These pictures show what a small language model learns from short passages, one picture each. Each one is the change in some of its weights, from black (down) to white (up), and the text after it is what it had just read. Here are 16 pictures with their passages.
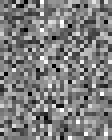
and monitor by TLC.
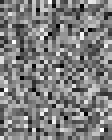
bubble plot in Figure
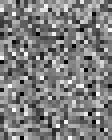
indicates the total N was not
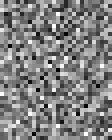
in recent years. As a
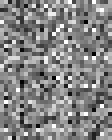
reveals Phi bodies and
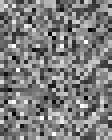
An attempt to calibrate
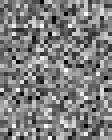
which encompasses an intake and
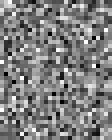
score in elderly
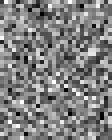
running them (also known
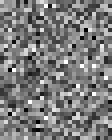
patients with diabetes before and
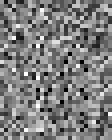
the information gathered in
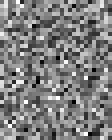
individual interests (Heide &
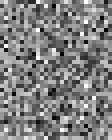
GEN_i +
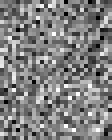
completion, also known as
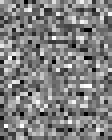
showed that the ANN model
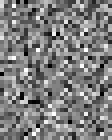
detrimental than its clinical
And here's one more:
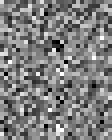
tourism industry, mostly
